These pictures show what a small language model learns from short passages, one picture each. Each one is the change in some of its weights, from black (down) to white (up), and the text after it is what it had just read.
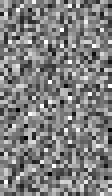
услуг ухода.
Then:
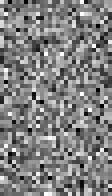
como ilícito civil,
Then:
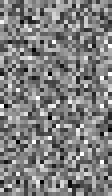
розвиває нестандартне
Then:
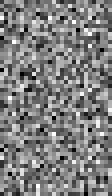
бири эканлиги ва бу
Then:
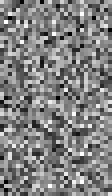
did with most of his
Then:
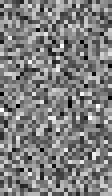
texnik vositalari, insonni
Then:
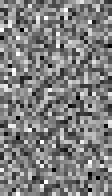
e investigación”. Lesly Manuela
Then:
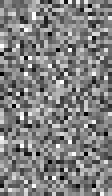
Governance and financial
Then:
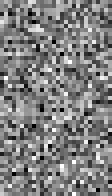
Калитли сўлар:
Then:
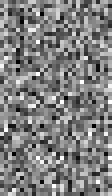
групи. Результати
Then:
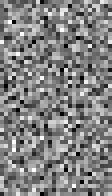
Kudratova, G., &
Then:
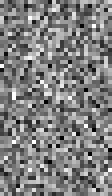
singular exige adaptações
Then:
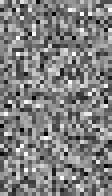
tarafdin baholash
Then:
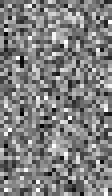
la realización de trabajos
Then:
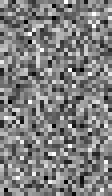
yang dilindungi tertentu
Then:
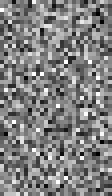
results of the work can
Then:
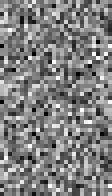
може сазнати адресу
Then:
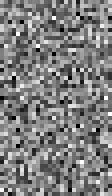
A. The days gone by.
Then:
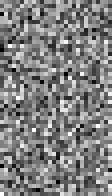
актуальним та має
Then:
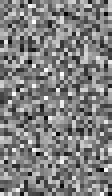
втраті голосу,
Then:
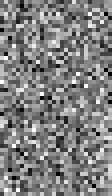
fotografias publicado pelo
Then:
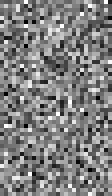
Carbono. Esta pesquisa tem como
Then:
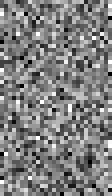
réseaux sociaux
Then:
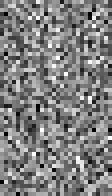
mora num imóvel particular
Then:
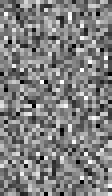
positiva. Es necesario continuar con
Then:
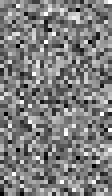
axloq kishilarga
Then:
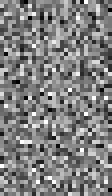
el carácter colérico de los
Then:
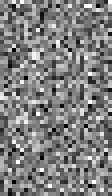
Suas Tecnologias
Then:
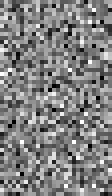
trois ans contre 64 %
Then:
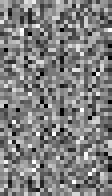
мойиллик мавжудлиги
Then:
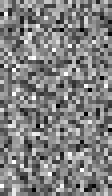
не русского (национального)
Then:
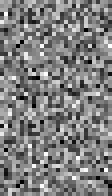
накапливается все
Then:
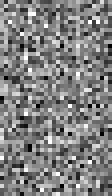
статистически значимо ниже
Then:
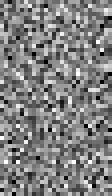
auto aprendizado. Freire
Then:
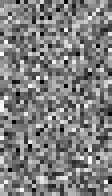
Projeto de Lei foi aprovado pela
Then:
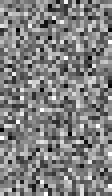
R. Soca & J.
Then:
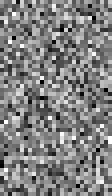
g‘oyalarga, adolat va
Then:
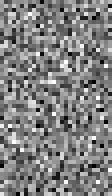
Minha Casa, consta que o
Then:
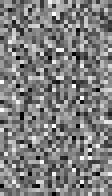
COHEN, G.;
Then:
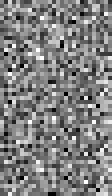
de entrada de datos
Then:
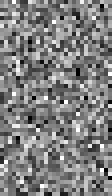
тарихининг долзарб
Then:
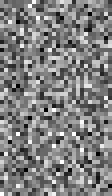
Lo anterior fue reconocido
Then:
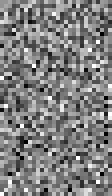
та обов'язок:
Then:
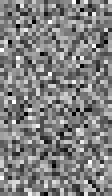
e Geopolítica.
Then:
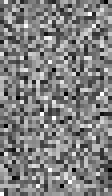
Duração > 30 m.
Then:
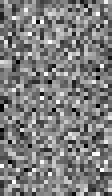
mulkchilik va mavqega
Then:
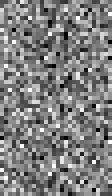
stabilire se la pendenza è
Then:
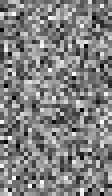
da leitura e da escrita
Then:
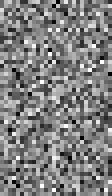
- Rh-теріс
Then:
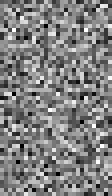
shoirning she'rlari
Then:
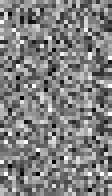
он должен собрать
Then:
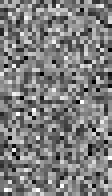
que eles atribuíam de
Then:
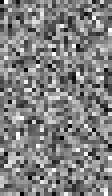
la esfera del intelecto
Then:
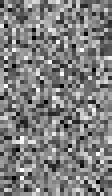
perspectiva de gênero não foi
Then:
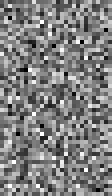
bo'lgan ongli intilish.
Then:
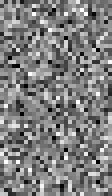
Cerrado. In:
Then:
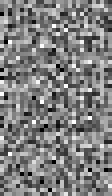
Ананьев Б. Г.
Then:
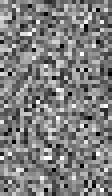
and literature review. *J
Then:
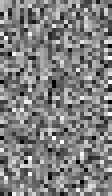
в действующие
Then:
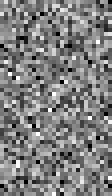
yüksek değer ise
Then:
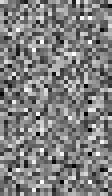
Hukum Pidana Dan
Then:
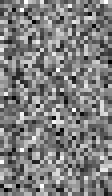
生 : 廖
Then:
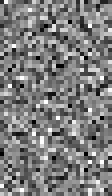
Joseph, MAZO
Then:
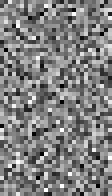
relationship between the
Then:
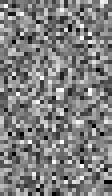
sorundur. Geleneksel
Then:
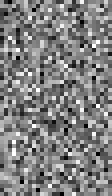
suripera, sierra con
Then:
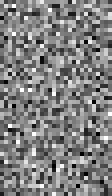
a predominance of
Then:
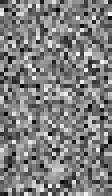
eliminar o reducir
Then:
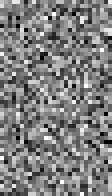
Bilimler Dergisi*,
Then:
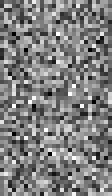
sustenta en los principios de
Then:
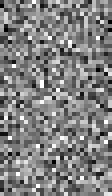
por el mayor peso que
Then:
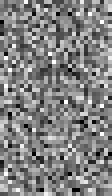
un enfoque mixto, que
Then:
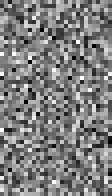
خطی بوده و
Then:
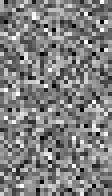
texnologiyalar joriy etilishini
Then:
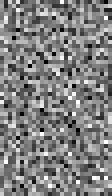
5, items IV,
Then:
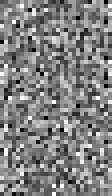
ГГц), 8 ядер.
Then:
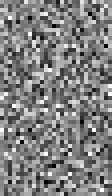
teóricas para o campo das
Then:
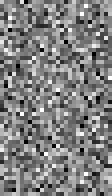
todo el cristalizador
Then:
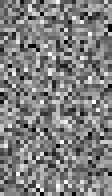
ekaniga guvoh
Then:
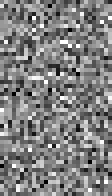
в Европе, так как
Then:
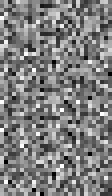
ಈ ಎಲ್ಲ
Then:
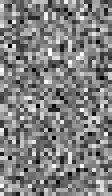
basins. *Sci.
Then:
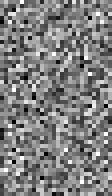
Xonim, Qurbonjon
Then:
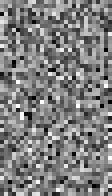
Первым шагом
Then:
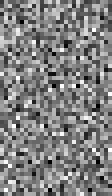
conclusão e os nomes dos
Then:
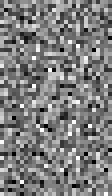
öğretmenlerin sahip olması
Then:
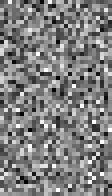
Exhibition. Imperial
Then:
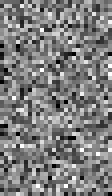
real hayotga yaqin
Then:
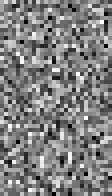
teaching. In this
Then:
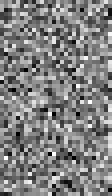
en los Hogares 2016.
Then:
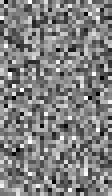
pacientes no grupo controle.
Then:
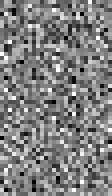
Abbildung 1 - Unterteilung
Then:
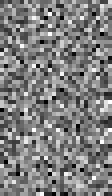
va auditi metodologiyasini
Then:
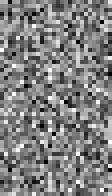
до повних текстів
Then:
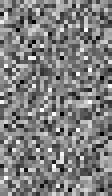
подсолнечного масла в
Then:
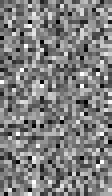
o'quvchini bilimni
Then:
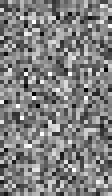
as a group, brain
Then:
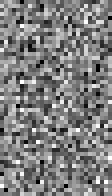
томонидан кўриб
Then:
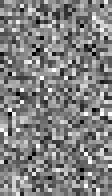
levando à busca de formas
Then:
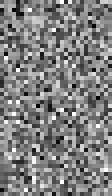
ga, 45-kuni
